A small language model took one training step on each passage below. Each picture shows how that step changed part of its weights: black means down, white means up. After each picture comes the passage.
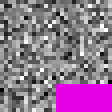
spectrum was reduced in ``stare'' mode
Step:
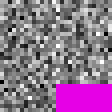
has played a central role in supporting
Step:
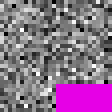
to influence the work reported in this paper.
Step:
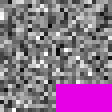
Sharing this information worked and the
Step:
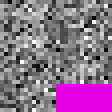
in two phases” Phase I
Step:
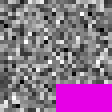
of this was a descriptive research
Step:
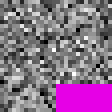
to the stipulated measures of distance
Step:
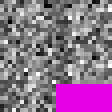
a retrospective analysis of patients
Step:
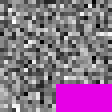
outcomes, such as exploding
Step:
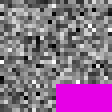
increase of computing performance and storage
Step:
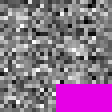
based. In contrast to the filter
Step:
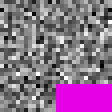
pressure one for a different powder
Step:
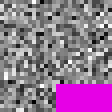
lattice. However, structural
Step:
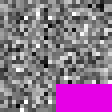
table 1), and the numerical coefficient in
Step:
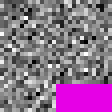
tori (Nenkova
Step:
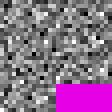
Table: - peak results for optimized
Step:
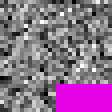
of annual global plastic use,
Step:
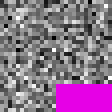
the EMLG-p sample.
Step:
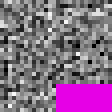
-4 -L ADDRESS
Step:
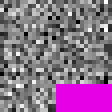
Method Temp(°C)
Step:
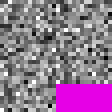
cent of all rapes in
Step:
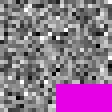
is estimated for each measurement. This
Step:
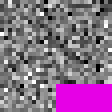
presence of ordinary solvents but
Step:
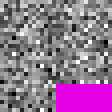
Schoenell, W.,
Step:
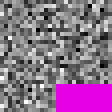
accurately grasping the loss in
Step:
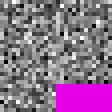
is deeply offensive to the
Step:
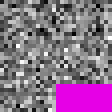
and four-photon regime where
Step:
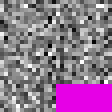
Assigning products to categories, as
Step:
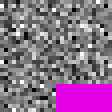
public secondary schools. Novice
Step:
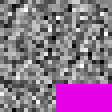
of pixels in the HSI.
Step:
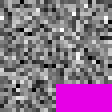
into one another if plotted vs.
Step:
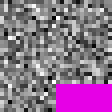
are generally carried out to determine the
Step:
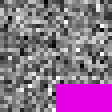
the general performance, since these record
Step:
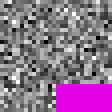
weeks were employed in order to
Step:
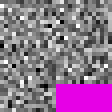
not significantly deteriorate the
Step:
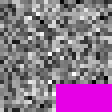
inaccurate knowledge of the
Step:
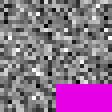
The analysis correlated soil pH and
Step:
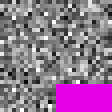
first decomposition stems from the
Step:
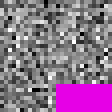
the same time, we can see that
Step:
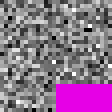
the essay contribute to the
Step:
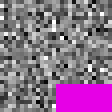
ability to find or design TCRs with
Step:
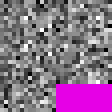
Figure 3. J-V curves of
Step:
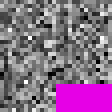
Division II softball
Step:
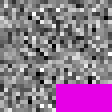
We obtain values consistent with the estimates derived
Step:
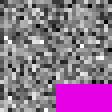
Gauss/cm) and the diffusion
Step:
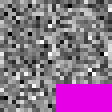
and incoherent (right
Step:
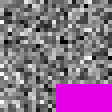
TTL2, thus indicating a
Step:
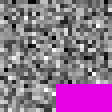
commonly used measure in regression to evaluate
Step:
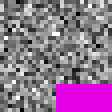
is important to note that near the tip
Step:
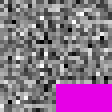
excluding the low momentum transfer
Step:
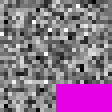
given in Eq. (2) of
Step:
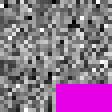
small-scale fishing fleet
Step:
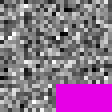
predicted probabilities for each treatment option.
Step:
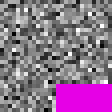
that shape these attitudes and develop models
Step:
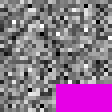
of Ibrahim and Kassim
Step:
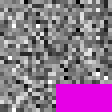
shines a light on the activities of
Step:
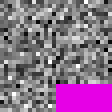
progenitor system of a BNS
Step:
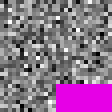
person is born,
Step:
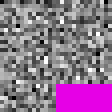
fidelity simulation such as clinical
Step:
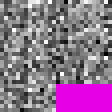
SANGER database:
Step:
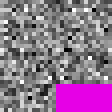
time in a non stationary
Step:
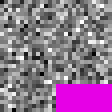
without coverage. The modeling and simulation
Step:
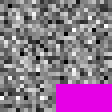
factors, including competition,
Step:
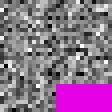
Proofs for Section 2 In this
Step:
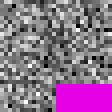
too close to the Mach cone
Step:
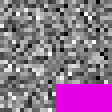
soil erosion rates using
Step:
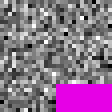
X-ray Diffractometer
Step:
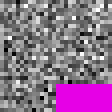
Young's modulus
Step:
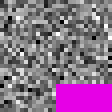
the gas and dust disk
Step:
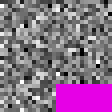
training attended related to modular teaching
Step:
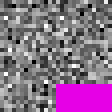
(Table S1), and the characterization
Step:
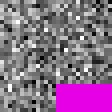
as educators, it's critical to
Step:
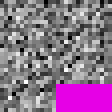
the length of the trajectory from that
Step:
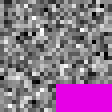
pollution can be harmful, even
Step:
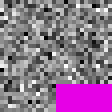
Instead, we can algorithmically
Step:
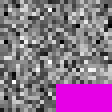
michaeli, Steiner
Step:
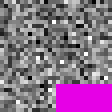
one gets the following relations between the matter
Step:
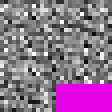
in empirical data. \newblock
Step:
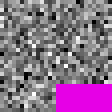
performance through creative thinking is a
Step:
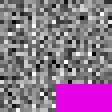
volume fraction of totally ionized cells increases
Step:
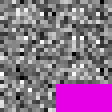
on the key observation that the next
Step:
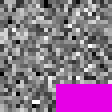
a Fuzzy logic
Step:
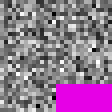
decided by the memory requirement of the
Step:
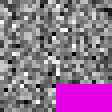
indicated that the yellow fat
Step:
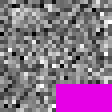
by a D-dimensional vector time series
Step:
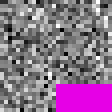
exhibit oscillations which are approximately
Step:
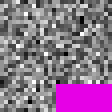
capture the effect of availability of
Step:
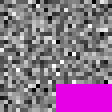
different cells cooperate the resulting bias can be
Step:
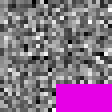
$\vtau_{\rm eq}$ can
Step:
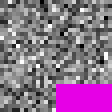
where $\mu$ is a scaler control
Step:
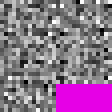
object. This is different from all the other
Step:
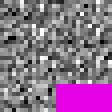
Rev.}\ }\textbf {\bibinfo
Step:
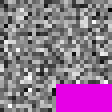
the NS idea. {\em
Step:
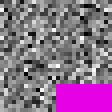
scientific community when in 2004
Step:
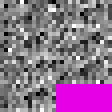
detailed value of the learned weight matrix is
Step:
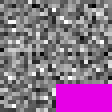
and results sections. The questions are:
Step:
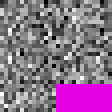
the infrastructure to host the data is
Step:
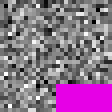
a farm enterprise, a
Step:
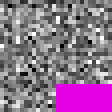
during the current study are available on
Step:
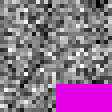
limit}. \end{itemize}
